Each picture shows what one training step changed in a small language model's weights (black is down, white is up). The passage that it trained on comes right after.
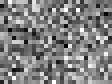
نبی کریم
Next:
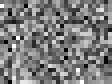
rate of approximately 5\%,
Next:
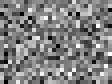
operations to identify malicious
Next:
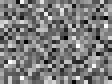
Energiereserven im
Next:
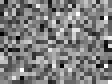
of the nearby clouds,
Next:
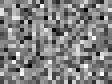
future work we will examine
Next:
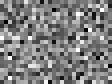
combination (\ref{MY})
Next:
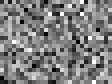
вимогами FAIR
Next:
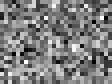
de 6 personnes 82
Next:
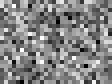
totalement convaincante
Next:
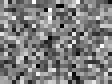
is commonly employed to identify
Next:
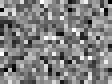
fanlarning muhim tutashuv
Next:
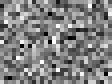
va boshqalar [12]
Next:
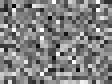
con este artículo son:
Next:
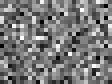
resistor limits overall current in the
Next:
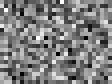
Wencong Xiao,
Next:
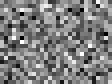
by the Event Horizon
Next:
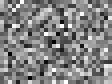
dependence with both split resonance energies
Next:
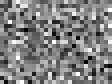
разрешение частной
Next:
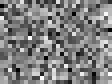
following operator to describe the decay
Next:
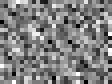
і яго роля
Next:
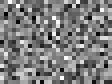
damping. The perturbative
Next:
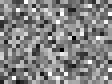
ser protegida. En el
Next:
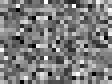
masked. The model thus
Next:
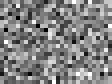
yerdan samarali foydalanish hamda
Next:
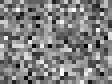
somente em documentos.
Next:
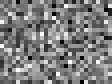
\end{align} The
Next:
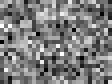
d'affiche (image
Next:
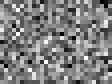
is known with a very high
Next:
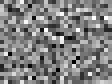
when viewed as gradients
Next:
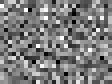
perform the inter-modal correlation
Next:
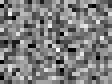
Raman absorption increases. The reference
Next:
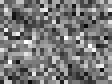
a hardening of the lattice,
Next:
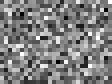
numerous interesting properties upon
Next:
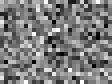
relief. The rest
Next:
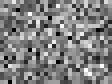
probably into a higher excited
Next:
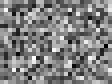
comfort in vagina
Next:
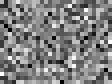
приобретают все
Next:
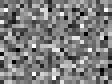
the RH top quark can be
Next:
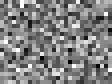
o tratamento de RF na
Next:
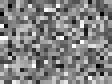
lesions, using our proposed approach
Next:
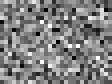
of periodic composites are structures
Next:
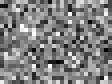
развития взаимного
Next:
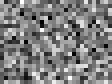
FUNÇÕES E
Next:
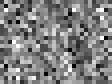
the direction of the electric field
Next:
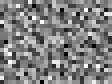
Adv.\ Theor.\
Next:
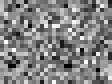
sebesar Rp 154
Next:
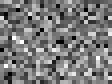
of model outputs. A more
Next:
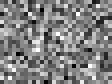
a single semicircular
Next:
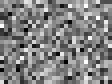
constata que todas las
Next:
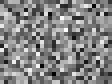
cada usuario y con esta
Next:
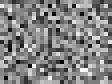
exist anyway magnetic charges that
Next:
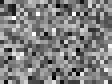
geodezik bazani
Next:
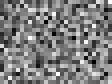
lens and source. As part
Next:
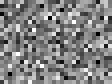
a clue to the understanding of
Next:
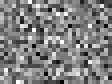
yang harus bersaing
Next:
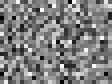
opportunities in India,
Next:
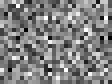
of the exponential. Note that
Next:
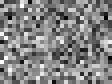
de novas imagens de
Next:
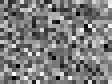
visa atender às necessidades
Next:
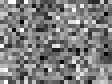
is dat het overnemende
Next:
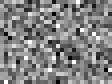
la percepción, el
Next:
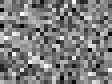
similar ao jogo "Show
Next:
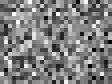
how far the system has been
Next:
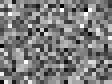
a compreensão do papel social
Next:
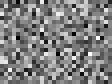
individual va guruhli
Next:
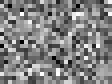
comprender en mayor medida
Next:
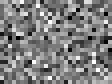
This enhanced hyperon transport
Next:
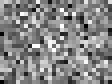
de política exterior y que
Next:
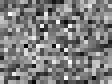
faktor kegiatan
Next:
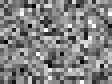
performansında belirleyici
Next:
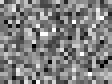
Khasanova Lola
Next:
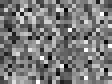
radial dependence in a specific scenario without
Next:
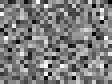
the total throughput and fairness
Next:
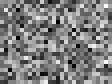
channel for the $m$-th
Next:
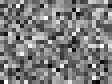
strong enough to compromise the measurement
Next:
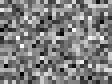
suggest that structural properties and
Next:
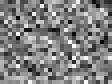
potential for being integrated with a
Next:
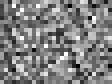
Gruppenprodukt haben und
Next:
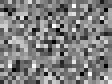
markaziga aylandi;
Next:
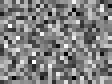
K$\alpha$ line at
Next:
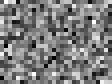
Stat din Moldova.
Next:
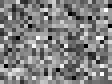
validity of the VCS
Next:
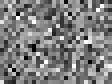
dissipative response at all
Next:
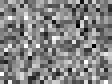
von proximal nach distal
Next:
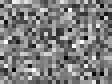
low-volume sprayer
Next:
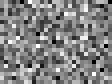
o gestor é um
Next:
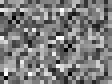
5 categories within the post.
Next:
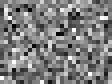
must have a discontinuous
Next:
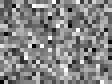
que el artículo 534 bis
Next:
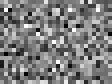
31 1 Castellano
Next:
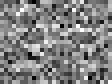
инсоннинг барча
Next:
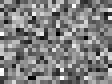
development, but still they have their
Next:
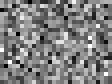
**Definição do
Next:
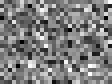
every homomorphism between two
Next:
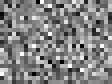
оцінювання виконання
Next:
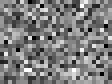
considered the damped causal
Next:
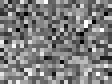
los que se introducen a
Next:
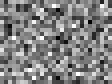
su impacto económico
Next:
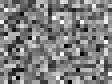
the absorption spectrum counts the
